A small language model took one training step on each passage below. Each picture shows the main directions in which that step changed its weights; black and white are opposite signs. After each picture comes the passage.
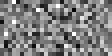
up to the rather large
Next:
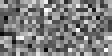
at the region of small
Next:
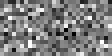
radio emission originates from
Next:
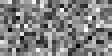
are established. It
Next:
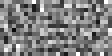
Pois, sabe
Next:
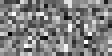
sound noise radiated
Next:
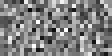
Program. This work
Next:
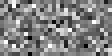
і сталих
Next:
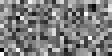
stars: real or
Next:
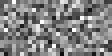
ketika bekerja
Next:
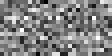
possibilidades de resolução
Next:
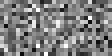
easy reference, all
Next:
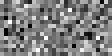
В данной статье
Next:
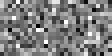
© Editora
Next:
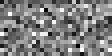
manter a qualidade
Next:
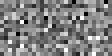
que la solución
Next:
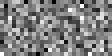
Scientific Research and
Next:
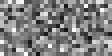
the Hubble constant
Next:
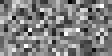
Grain Models}
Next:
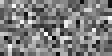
la escala
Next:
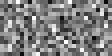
адаптации и
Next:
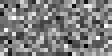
ограду, и
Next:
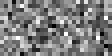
maqsadlarini amalga oshirish va
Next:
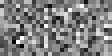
obtainable using the parameters
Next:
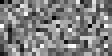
We conclude therefore that
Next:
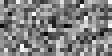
mas também fatores
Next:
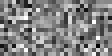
formation dans les soins
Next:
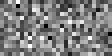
some tunneling
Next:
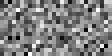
The densities are in
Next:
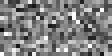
женщины из
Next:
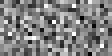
Mass of the
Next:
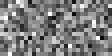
va uni obrazli
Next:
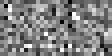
vortex lattice in the
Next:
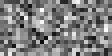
de cette recherche est de
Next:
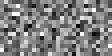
Type I
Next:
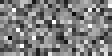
– содержание
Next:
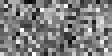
is the spectral function.
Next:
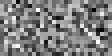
to as {\it the
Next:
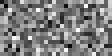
the Cesium
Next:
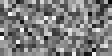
yellow. In
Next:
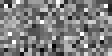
expresivas, que
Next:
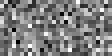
на окремих
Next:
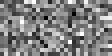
that, depending on
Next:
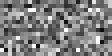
photon counting errors as
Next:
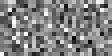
the offline and
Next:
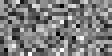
foydalanib, ushbu
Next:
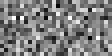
system (see also
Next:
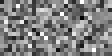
Natijada 1-
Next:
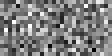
the sidebands to
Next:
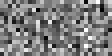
Drake is with
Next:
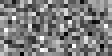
костей и
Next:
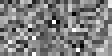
– сравнительно
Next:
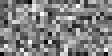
established that 50
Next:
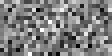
scenes and the associated
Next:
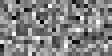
de méthodes
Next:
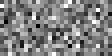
odontologia vai
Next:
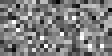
well mixed flow of
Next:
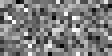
(superación de la
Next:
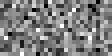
del Sud,
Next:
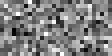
saran, bagi
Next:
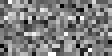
emas, teng
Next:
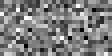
de matricularem
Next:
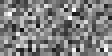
no explicit dependence of the
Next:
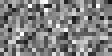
the corresponding color-color
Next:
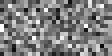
read throughput and increase
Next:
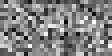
экономическая практика,
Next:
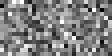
force when the
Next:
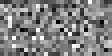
value. Using those
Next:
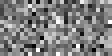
соответственно, а
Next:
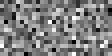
result of the tidal
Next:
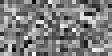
10. Катерина
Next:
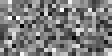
são as mesmas de
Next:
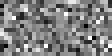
roblesi*, with
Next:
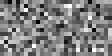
0$ limits,
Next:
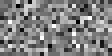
которые интересуют
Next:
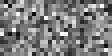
secondary ion mass
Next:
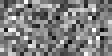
packing of DNA
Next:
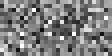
with the SHG
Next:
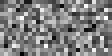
been carried out in
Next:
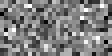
GAs are chosen to
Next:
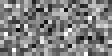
are still unable to
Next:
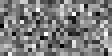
censorship and
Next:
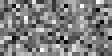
data and our models are
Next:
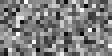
{\em Therefore,
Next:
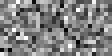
development, joint
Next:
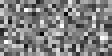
shall consider,
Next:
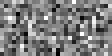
précise ces
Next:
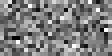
The data used in our
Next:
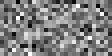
\ll E$, the
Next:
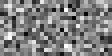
as it will be
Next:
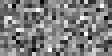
CPU applications and
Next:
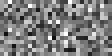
The top was then
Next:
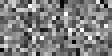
бор – бу
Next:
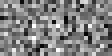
творчество, а
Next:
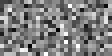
sharoitlarining yaxshi
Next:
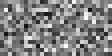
entanglement growth proposed
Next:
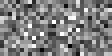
несе системні
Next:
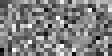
peak tends to
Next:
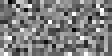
of energy-efficient
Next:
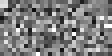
axborotni mustaqil izlash
